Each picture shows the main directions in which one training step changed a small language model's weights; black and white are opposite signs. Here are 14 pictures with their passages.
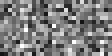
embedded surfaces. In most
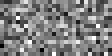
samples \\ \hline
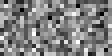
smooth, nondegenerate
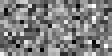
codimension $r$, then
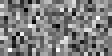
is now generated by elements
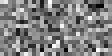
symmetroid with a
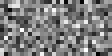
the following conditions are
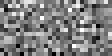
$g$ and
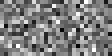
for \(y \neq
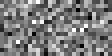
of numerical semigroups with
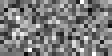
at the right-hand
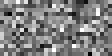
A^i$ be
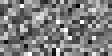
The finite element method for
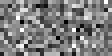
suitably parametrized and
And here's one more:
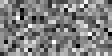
to clarify the
